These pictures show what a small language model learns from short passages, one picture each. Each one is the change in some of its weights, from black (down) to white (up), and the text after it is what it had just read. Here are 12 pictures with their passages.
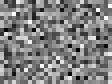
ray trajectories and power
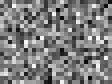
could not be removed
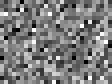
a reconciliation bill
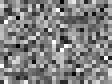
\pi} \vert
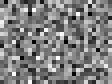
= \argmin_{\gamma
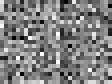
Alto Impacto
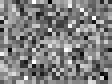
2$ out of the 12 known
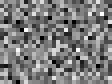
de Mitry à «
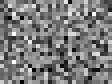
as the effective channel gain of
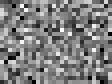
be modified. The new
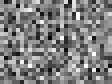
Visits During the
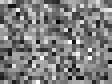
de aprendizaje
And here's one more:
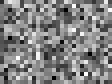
Quellen informieren zu
